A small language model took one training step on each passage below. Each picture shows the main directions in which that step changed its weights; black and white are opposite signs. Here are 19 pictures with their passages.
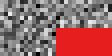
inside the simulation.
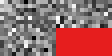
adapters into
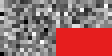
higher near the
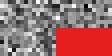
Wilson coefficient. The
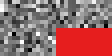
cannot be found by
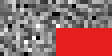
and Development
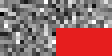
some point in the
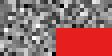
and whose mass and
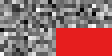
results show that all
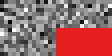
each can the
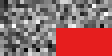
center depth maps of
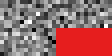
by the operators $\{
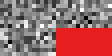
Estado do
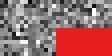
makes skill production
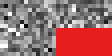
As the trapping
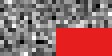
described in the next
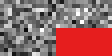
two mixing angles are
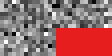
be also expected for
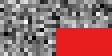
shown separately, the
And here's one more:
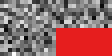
the halo, reducing
